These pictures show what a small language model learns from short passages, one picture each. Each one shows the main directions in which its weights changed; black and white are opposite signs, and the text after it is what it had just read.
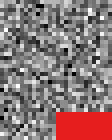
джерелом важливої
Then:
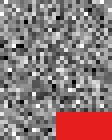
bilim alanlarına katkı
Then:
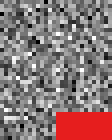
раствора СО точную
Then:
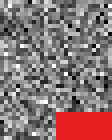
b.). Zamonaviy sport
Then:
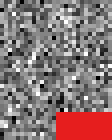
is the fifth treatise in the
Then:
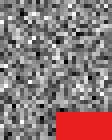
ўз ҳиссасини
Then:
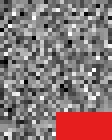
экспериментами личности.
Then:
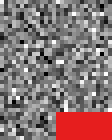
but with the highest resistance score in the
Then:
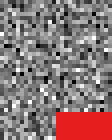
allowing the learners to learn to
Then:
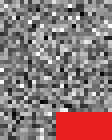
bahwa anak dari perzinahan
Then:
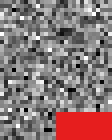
of the Riyadh region.
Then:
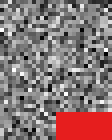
in the Arab States, 2014). Las
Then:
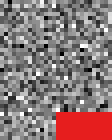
model” remains methodologically vague:
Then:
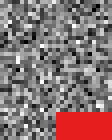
și OS Otaci
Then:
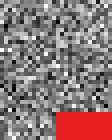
Absolute Truth with songs on
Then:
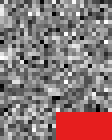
An investigation is then made of
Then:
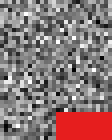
- Companies listed on the
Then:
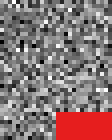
research in archival science is a
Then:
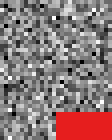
xizmatlarni ta‘minlaydi.
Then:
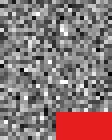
оказывает различное
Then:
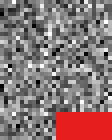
interventions have been met with limited
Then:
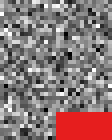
Ўқув қўланма.
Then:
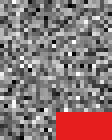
on máyekten birewi
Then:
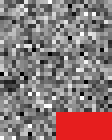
to depict subfamily level
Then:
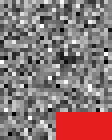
davrida turibdi. Ular
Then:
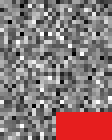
disability together with reserving and
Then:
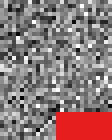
Variable Coefficients
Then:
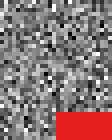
conservacionista, na medida em que é sua
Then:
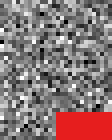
бессоюзных сложных
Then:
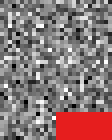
beradi. Shu jihatdan
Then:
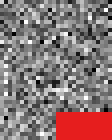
apoio aos separatistas da
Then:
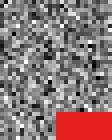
mm/s and 0.2mm/s
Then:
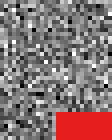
sustenabilității trebuie
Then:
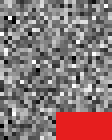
guerreros en la cultura
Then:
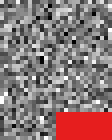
abordem exclusivamente avós como
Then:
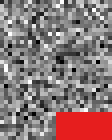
measured. 4. RESULTS
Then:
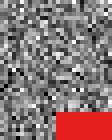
This contrasts with many previous
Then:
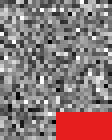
Results of research of melon
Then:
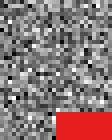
University Reviewers Stephen
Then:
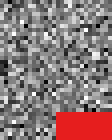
demir fener, bakır fener,
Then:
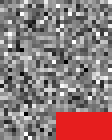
who come together in virtual
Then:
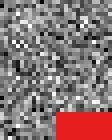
capture of the cave interior to fill
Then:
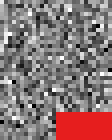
dever da confidencialidade profissional.
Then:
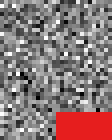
va kelajakda o‘z
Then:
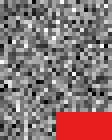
tabanlı idealize edilerek
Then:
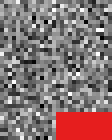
o‘qituvchilarini kasbiy
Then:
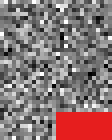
o sea, no entiendo, no
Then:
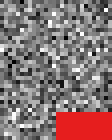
Basing ourselves on Pope
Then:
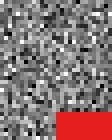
compared to the previous 3 years)
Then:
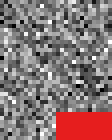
reimbursed. To implement these
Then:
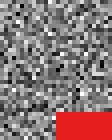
espessura em função da resistência
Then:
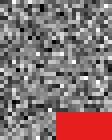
to test performance, (2) the development of
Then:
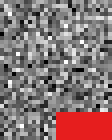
the miniaturized portable continuous
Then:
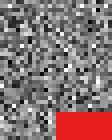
Office Unified Model shows
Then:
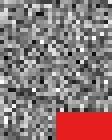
of Humanities and Social Sciences. –
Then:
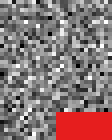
like in energy-wind applications
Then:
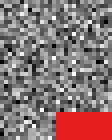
is at the discretion of the project lead
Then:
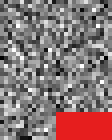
signs [15]. Dietary restrictions
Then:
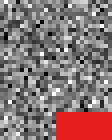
é possível verificar o quanto este
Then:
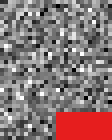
АБ. Тому лікування
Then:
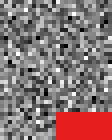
the soaking period for all the
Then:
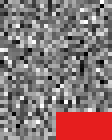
compared with healthy individuals [3].
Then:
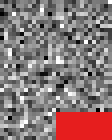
no ensino de Geografia, na
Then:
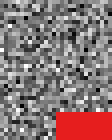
qiyosiy tadqiqi:
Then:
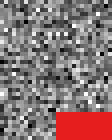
olsalar dahi ikili
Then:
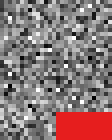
que los sexos y géneros
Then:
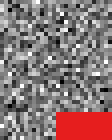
The diffused lighting descends
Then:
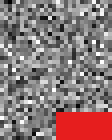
1. Philip Kotler,
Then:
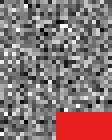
Krivokhatsky et al.,
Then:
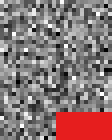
відводилася з 1992
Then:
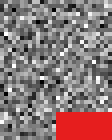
oxidation of lipids and
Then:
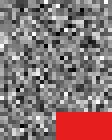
(or milk substitute with
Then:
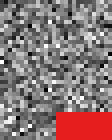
aspect, secondary data was
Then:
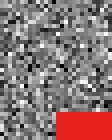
of *Ageratina gracilis*.
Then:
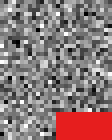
muito preocupante sobre redefinir
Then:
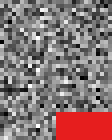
Forest of Arden. There is a lack
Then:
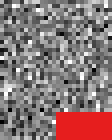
statistical properties. It is possible in
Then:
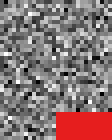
(внутренние в
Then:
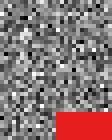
desconoce - ↳ Is it
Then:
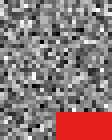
يرقب نور
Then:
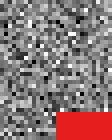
ijodiy kompetensiyalarini
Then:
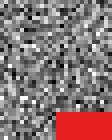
16 (4%) Colecistitis
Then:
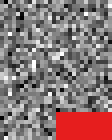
Of course, we encourage
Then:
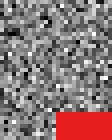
zone increase during oxidation.
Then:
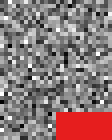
logging and porosity (Kp)
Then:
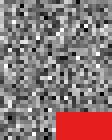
interesting and varied. <input
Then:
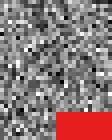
o'z-o'ziga xizmat
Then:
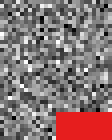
Interest Statement: RS was
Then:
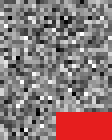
jika motivasi kerja
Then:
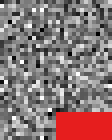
from the idea that “*the current
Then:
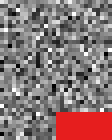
наличие воли и готовности
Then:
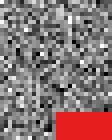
Tangerang Dendi Rona
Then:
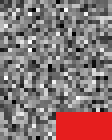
trend, but only when the FCG was
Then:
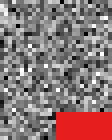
een onderzoeksagenda,
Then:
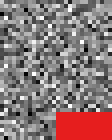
bom funcionamento desse
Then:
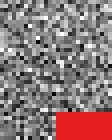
cuadros clínicos son la causa
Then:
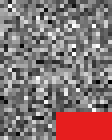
contribuições que subsidiassem a
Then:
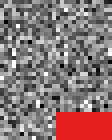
questions in online tests in order to
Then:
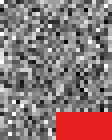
and economic stability (Kotzé,
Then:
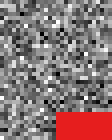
and readers to treat him like a
